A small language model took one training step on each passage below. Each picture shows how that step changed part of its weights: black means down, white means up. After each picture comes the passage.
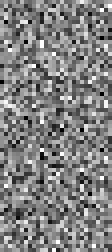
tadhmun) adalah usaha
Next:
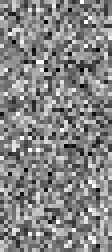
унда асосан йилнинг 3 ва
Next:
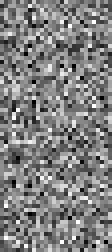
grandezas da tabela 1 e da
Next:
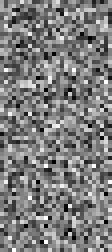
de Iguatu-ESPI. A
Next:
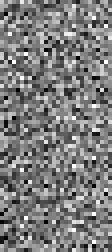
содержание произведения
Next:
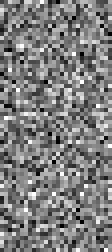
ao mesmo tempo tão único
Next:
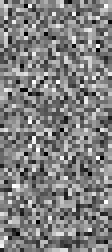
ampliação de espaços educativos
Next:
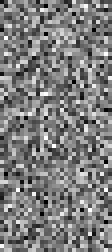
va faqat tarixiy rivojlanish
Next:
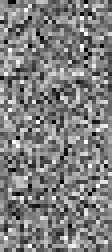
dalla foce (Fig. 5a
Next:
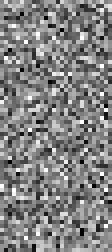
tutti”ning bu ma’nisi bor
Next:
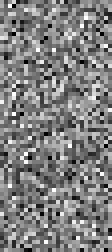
полного родоразрешения был
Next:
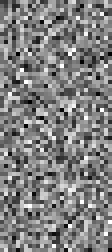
stärkt das Vertrauen und
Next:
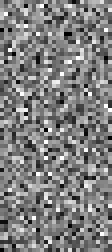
у їх «живому»
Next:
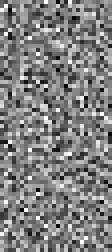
buwında juwan dawıslı
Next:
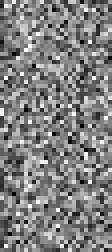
ecosystem strategies were
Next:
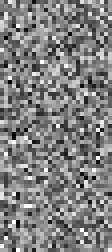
foil digunakan untuk
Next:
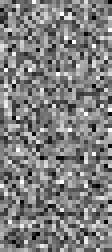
danger critique), EN =
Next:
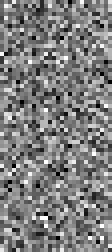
Bantuan Media Animasi
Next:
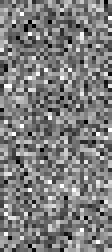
özel ihtiyaçlarına
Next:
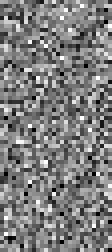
kechalarida ham qatnashgani
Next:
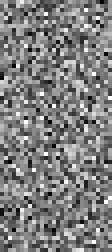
доверять окружающим,
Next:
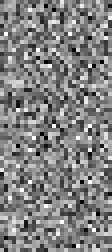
taraqqiyotining tezligiga
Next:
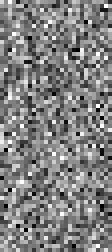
pedagoglardan yangi yondashuvlar,
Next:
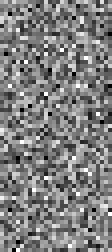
da temática considerando gênero e raça
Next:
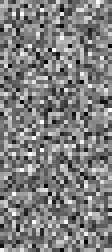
de invenção* e de aplicar as
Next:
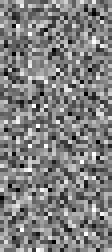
Mir-i Muhterem,
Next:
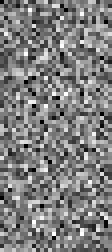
turizmni barqaror rivojlantirishning
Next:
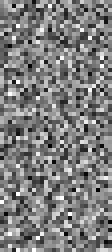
tanlab olish, tahlil qilish
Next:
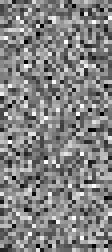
индукция, потери. Введение
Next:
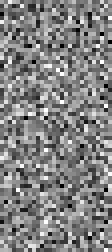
loyihasi bo'yicha vaqf
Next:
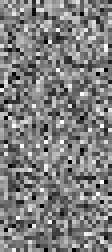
davetli konuşmacı davet
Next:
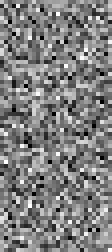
Alto Impacto e Qualis
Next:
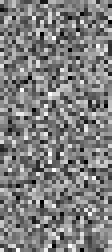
karakteri, Batıya
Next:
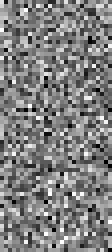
%). Премии РАН для
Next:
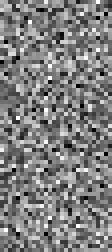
protokoll konformancia
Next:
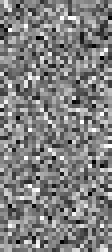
transport xavfsizligi va harakat
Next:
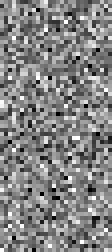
этиш тилшуносликда
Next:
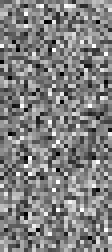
результати у сфері
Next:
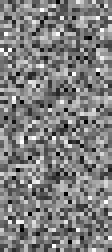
de mejora con énfasis del
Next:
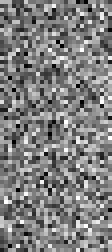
and other mycotoxins*.
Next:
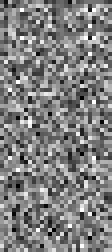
mahsulotni saqlash
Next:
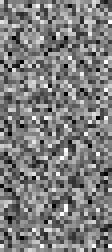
una que se ajuste a sus
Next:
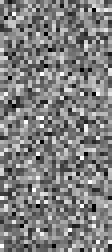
О. Кравченко, КБ в
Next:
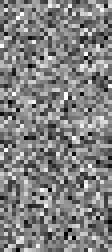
“Geleneksel bir medya
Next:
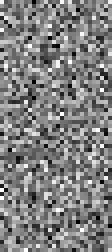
tuzilmalar manfaatlari
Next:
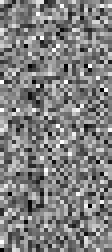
asosan, fe’llarning
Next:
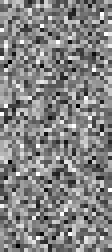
*Bacillus thuringiensis*,
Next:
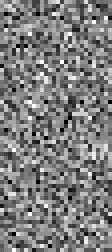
CD4+ T-limfotsitlar
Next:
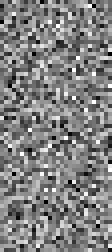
niet toe dit motiveren. In
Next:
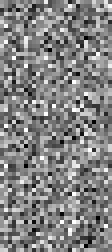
фуқаролик жамияти
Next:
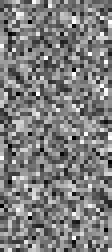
İçsel yatırımında
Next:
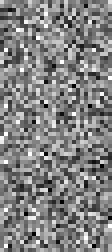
couple therapy were
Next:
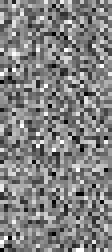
texnologiyalarning barcha talablarga
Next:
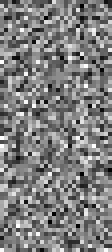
dan wat Bos wenselijk
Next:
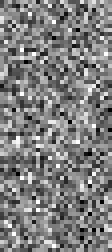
ishlashni kuchaytirish. 5.
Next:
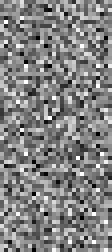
рамках подсистем и
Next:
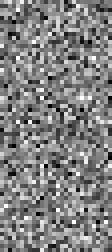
Д. Верзилина, Н. П.
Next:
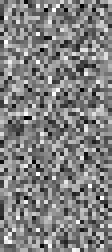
jarayonidan iborat.
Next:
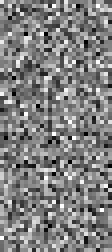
монашество. — К.,
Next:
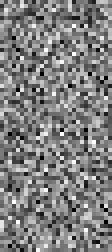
kamharakat, zich, teri
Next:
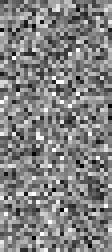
secara umum sebenarnya
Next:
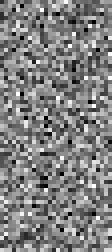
новой русской кухне,
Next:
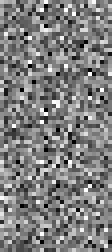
die Gewährleistung der
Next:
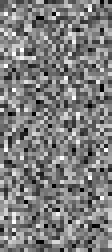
de investigación en el CETEX,
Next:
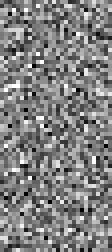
Н.М. Колиберского
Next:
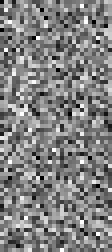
zal worden bereikt (de
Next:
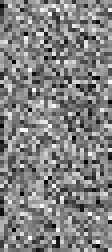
вместе с графиком
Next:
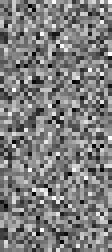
Tabiatshunoslik va uni
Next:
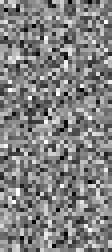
desafios, ainda que em
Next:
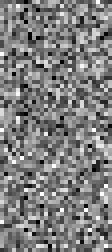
internos que proyectan un propósito
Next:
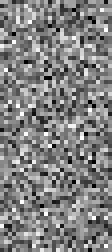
жизненного цикла и
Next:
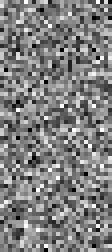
podmiotu z tekstami
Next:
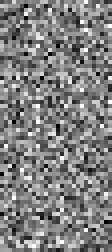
– als Indiz dafür gesehen
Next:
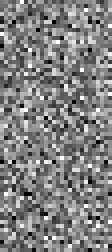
и калийным удобрениям.
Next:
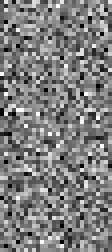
miyiniń belgili bir
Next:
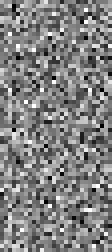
geymifikatsiyasi ¹
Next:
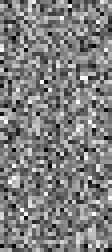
Un ejemplo menos obvio de las
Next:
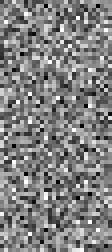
ривожланишига катта
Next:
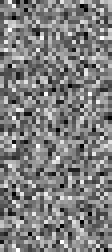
tushunarli bo'lishi
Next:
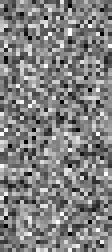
(in Russ). Znamensky
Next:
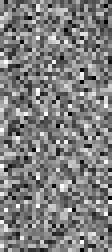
bir durum söz konusuydu ve
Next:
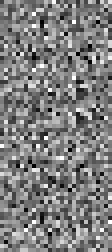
que la que se experimenta como referente
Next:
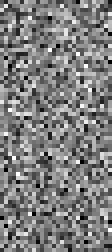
that the national information space of
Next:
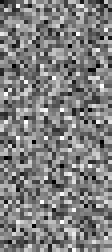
(з погляду на правові
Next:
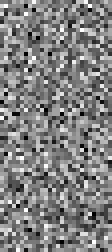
penelitian ini sudah
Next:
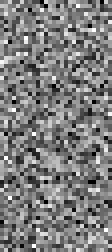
формированию правового
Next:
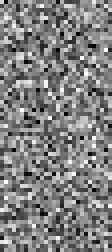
сад ім. М.М. Гришка
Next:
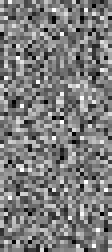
aspersión), “ayudará a
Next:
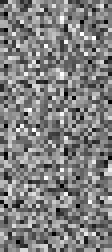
förberedelse för arbetet
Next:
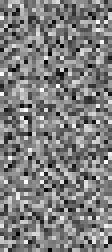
остида металл водороднинг
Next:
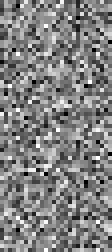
lozim. Pedagogik texnologiya
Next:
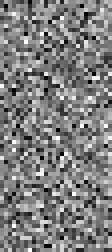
о ряде нерешенных и
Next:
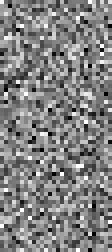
Turkey'. *Journal of
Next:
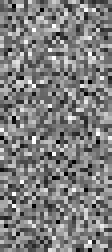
Perú, detenido por actos de
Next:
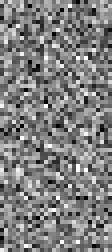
of a woman. *Journal of
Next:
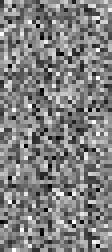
yang berarti semakin tinggi
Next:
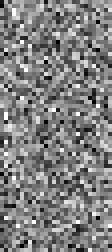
школьников с детским
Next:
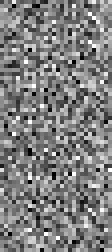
concentrado equipamentos de
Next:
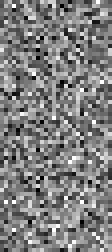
da função `area` do pacote
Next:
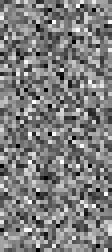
формує вихідну основу для
